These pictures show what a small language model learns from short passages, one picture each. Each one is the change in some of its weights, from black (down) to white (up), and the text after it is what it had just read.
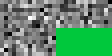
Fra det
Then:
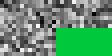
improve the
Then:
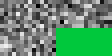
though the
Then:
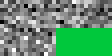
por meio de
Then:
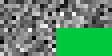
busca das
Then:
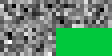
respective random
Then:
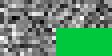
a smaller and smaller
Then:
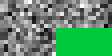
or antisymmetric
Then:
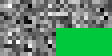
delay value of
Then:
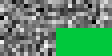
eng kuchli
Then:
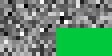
the strain as
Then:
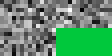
In this study we
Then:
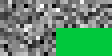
contact with each
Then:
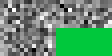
flames can
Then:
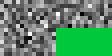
du marché
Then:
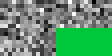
the present calculation
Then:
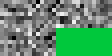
transfer that requires
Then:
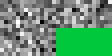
to the true
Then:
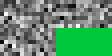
simple equating of
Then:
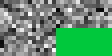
to resum the
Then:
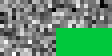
in the popular
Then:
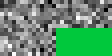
where the maximum
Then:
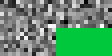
was studied
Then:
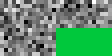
Biz har bir
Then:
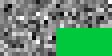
We warn
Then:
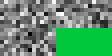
hay nada
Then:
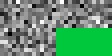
matriz de
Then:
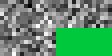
a key
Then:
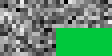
of { the calculated
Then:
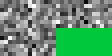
que la institución
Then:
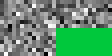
model space consisting
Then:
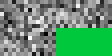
the velocity.
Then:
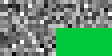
de inclusão
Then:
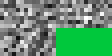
an input
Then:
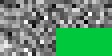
highlight the
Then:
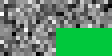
For instance,
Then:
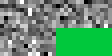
for cases where the
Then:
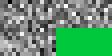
is the spectrum of
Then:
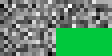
qilsa unga
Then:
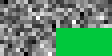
provides strong
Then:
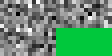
do país.
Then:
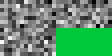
за „AI
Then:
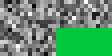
pattern is
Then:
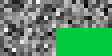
le escape
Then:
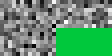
\eeq where
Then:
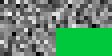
ratio of information,
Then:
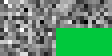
played by
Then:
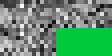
the stars with a
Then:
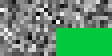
at different temperatures
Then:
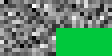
comme des
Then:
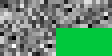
the theory to be
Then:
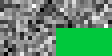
laser. For
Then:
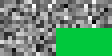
The muon
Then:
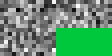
to the social
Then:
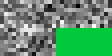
be expressed
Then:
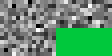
hole background,
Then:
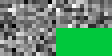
The aim of
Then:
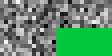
line. In the
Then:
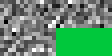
fields as functions of
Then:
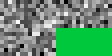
about their uses
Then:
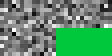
wave functions of a
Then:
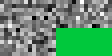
Gaussian components,
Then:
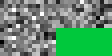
one may consider the
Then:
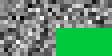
inset shows the
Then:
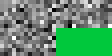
Estudos sobre
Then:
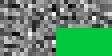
high number of possible
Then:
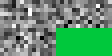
a tool for
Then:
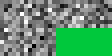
a potência
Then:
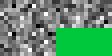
papers, we
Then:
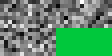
other models.
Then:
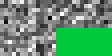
' $ as function
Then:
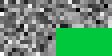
| Table 9:
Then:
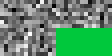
so that MR
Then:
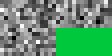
and angular momentum
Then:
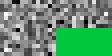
y la receta
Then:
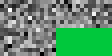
three views
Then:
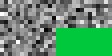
and instructive
